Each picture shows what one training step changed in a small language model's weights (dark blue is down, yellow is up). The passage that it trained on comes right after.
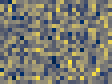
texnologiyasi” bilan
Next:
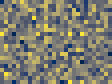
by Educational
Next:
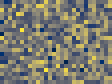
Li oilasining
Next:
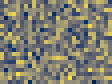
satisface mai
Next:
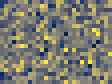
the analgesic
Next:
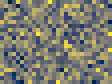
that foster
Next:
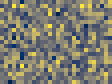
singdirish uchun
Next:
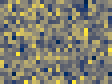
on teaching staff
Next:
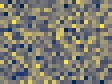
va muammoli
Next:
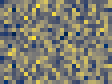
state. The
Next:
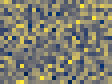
higher yields
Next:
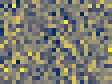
inkor etib
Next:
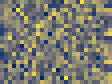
for powering the
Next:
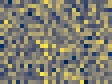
Para isso, foi
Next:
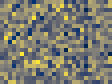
Review of the
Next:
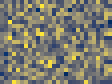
to predict the body
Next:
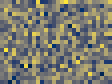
related to health and
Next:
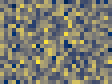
that facilitates
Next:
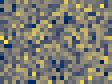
brings its own
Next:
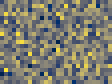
on this basis,
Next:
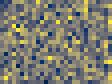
in Uzbekistan
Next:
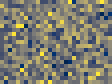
data Are the
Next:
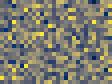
bilan aniqlash
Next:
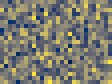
by course requirements rather
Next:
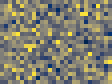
in a new stage
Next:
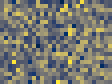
necessary to accept the
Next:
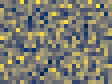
emission in
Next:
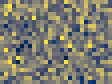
are in high commercial
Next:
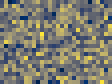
de garantir
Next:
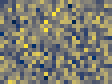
\times objective).
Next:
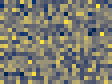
destinata ad
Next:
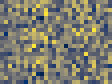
project Project activity
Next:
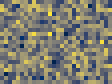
perda do
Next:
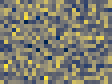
declare no
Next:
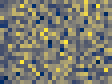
a mean score of
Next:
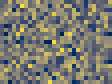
and corresponding mode
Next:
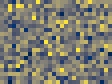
deposits can
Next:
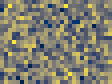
of Robot
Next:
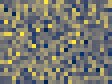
Furthermore, there are
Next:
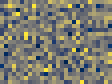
special studies (For
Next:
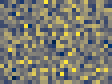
F values found to
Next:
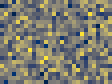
Denotes the
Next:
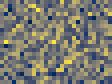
zona de
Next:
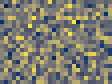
at $p <
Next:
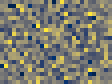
Writing –
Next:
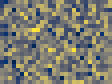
the state.
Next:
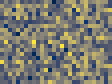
aimed at optimizing
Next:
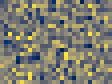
during the process of
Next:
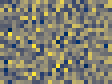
transition process?
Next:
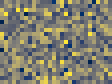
Attitude on
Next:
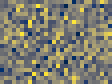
criteria, we used
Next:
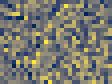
taking legal actions on
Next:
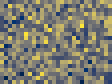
care had been
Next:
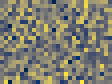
higher than normal
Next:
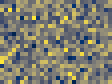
procedures. More
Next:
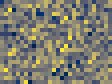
recognition. We
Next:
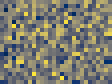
or work because of
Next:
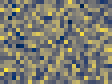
ficar em
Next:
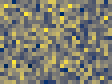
total GHG
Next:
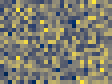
Late rice
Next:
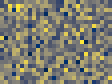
monthly income would
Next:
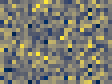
The high-value
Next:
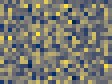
کم و
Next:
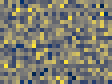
de la diferite
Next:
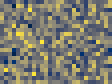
plates is proposed
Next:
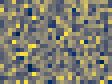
spectra of the
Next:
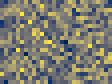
a positive effect on
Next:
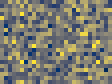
a las áreas de
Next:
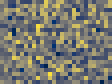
trees to make
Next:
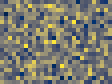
where high parity
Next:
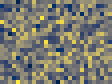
коли світ
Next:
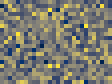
factores y los
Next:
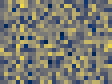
and accordingly the
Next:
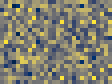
an overview about
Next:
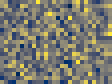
by urban planners
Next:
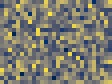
contributed to this
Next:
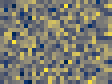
of governance but
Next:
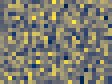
tools are used for
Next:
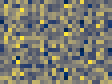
who were married
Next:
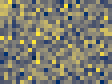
foods for
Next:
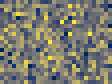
hand, posttest
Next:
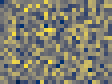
ABW Education National
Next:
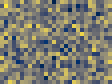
line). Often
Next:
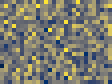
revealed; -
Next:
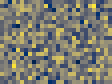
assimilar a
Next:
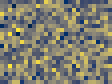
candidates in
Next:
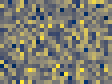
a synergistic
